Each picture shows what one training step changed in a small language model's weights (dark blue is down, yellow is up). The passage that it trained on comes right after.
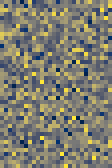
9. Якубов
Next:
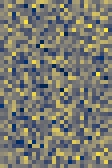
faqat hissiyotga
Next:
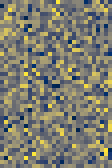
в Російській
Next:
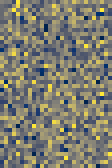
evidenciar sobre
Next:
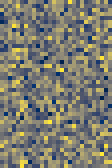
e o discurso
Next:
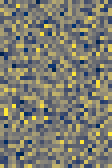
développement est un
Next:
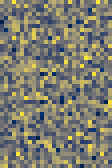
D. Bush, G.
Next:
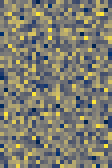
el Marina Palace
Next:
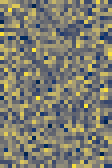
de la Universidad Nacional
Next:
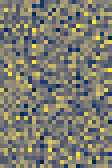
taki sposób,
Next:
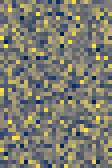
yodida o'ta
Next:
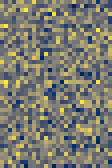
shakar miqdori
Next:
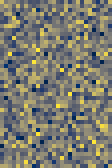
ao Estado vai se
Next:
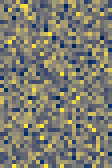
desses grupos e
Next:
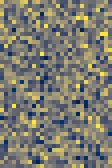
sentido, y la
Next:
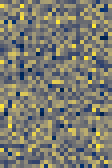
ettirishning o'ziga
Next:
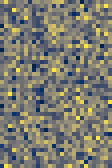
Baral, S., &
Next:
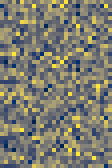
the distribution
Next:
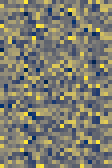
de señado, que
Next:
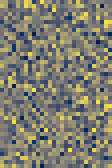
у сервісах
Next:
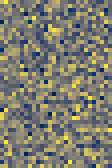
Curso de Educação
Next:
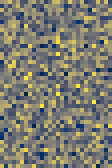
evidenza come
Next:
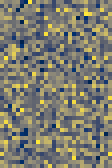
It examines the
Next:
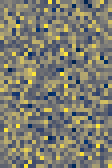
importance of mapping
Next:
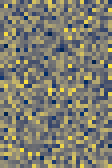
le village.
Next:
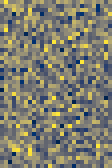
Paulo. O
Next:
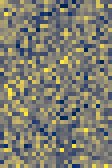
к эмоциональному
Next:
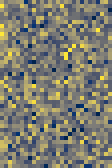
18% от общего
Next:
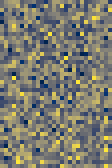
historia* y con
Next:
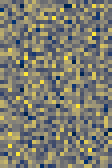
как спортсменов
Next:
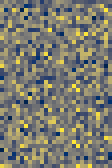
permite a evita
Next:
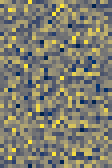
tahriri ostida.
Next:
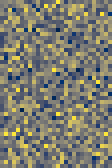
beim Lernen -
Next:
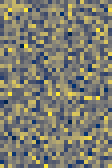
existe alguna
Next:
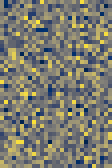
materialini ijtimoiy
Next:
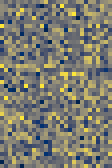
familiar, ya que
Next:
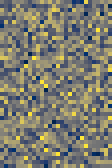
бу ишқ билан
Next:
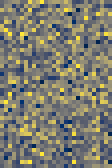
bil degen tereń
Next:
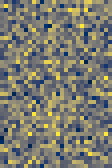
abren nuevas
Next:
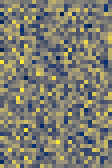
de 31 de agosto
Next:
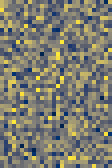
выходе из строя
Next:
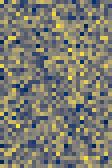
bancaire de leurs
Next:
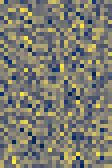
moliyaviy boshqaruv
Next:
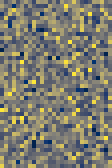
partir de percepção de
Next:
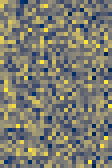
Улицкая в
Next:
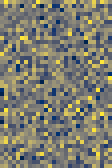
die Befragten
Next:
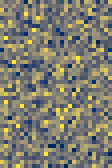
семь систем,
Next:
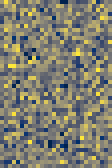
– PS prezente,
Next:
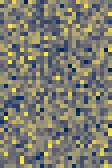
MDH iqtisodchi
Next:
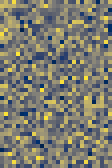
4. Соловова
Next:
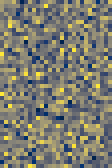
Полученные в
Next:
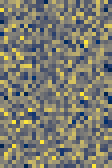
a través de la
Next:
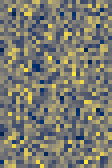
meses [11] Sim
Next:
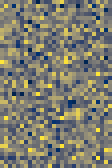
высказывания в
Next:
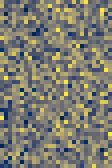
conținutul și
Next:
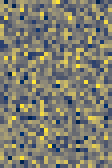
criando um ambiente de
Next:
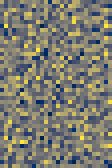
și a valorilor
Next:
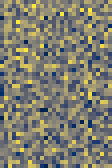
دست آمده از
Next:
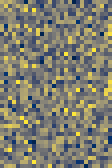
amaliy ishlarni tashkil
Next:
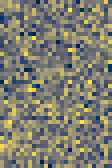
como herramienta de
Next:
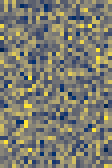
a partire dalla prima
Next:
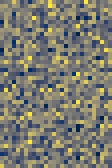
Kategori $X
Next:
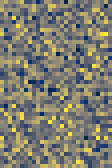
incómodo, no
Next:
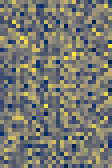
juguetonas y
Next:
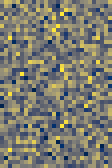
de mode en Côte
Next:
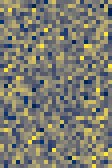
de escolaridade, as
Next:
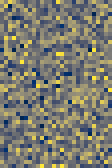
rivojlantirishga yetarli
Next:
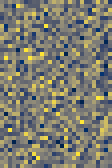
ini penelitian
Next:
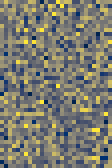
penegakan hukum
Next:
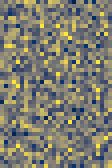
the process of drying
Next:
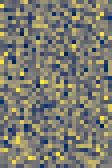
estudos focados na
